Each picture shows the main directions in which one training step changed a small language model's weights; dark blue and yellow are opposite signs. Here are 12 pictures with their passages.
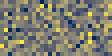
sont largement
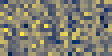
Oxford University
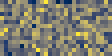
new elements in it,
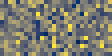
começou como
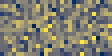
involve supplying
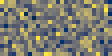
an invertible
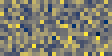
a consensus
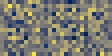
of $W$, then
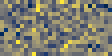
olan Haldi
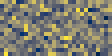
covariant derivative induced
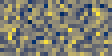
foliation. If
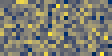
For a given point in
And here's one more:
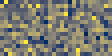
formó en una de
